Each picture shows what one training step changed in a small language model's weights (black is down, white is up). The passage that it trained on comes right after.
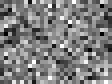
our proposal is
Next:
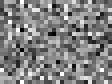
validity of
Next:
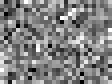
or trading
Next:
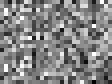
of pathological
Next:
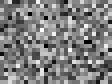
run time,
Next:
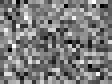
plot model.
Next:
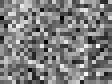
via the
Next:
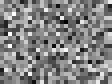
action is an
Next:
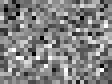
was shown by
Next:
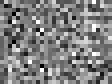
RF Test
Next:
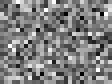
it by the
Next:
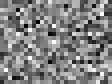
process and main
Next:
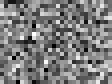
y una
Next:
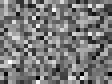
will soon
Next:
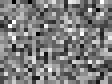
can extend the
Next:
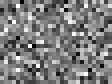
ignores the
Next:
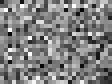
between medical research
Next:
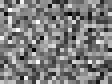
plus 1ex
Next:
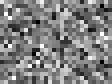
of relapse
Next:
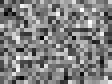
will also deal
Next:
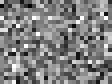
weight of the
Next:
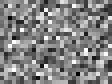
respectively) in
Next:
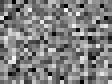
people in
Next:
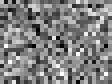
As a result,
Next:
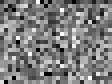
va timin
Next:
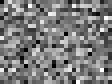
stack. -
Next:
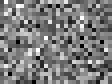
at room
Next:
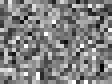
contract of the
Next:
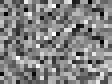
the longer time
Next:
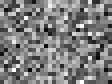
power of each
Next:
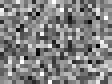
sum of the
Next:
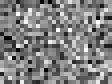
you will
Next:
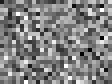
the core of
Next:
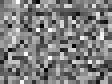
dat zij
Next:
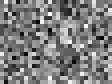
limited range
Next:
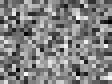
area of the
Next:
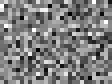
va shu
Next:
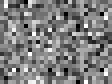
large errors
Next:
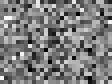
que se criou
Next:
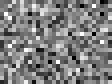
aussi les
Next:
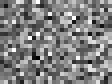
of increasing
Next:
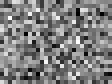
di analisi
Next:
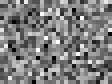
remains a
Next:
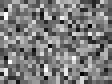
representation for
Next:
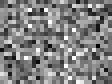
between the {\it
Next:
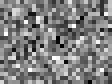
we transform,
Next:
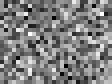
The process is
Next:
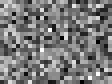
operated goats
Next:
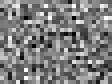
R. How
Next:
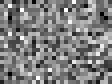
comparable and
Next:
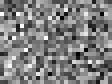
solid state
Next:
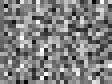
and execution
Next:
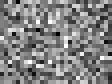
values. In the
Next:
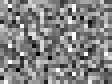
El gran
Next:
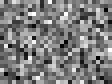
based on measured
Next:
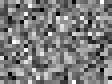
they now show
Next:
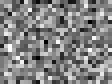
see that
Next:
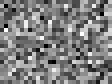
processed the
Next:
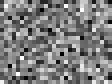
entorno en
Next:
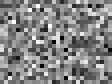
of Composition
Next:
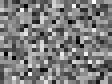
analog and
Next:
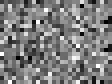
apa yang
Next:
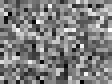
the cases the
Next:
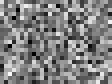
bits without
